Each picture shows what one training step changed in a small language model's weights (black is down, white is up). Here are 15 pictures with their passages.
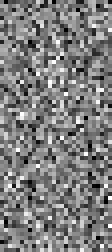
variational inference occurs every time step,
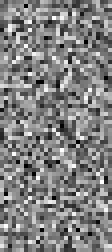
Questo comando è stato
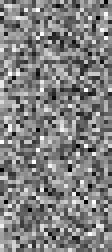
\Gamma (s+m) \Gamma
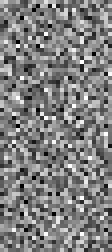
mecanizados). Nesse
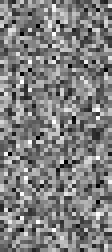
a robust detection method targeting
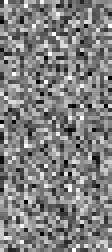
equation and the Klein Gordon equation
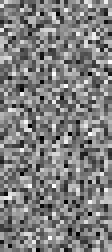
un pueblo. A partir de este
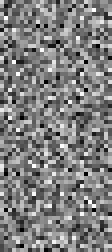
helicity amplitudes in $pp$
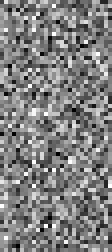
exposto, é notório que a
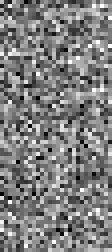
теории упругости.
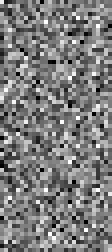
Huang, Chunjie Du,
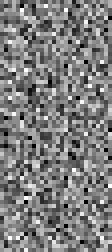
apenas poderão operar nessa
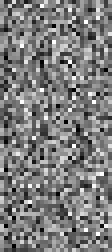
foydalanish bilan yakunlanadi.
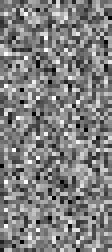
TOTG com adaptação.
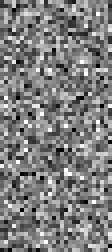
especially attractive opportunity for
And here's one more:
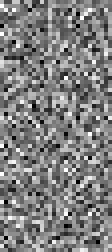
xodimlaridan iborat
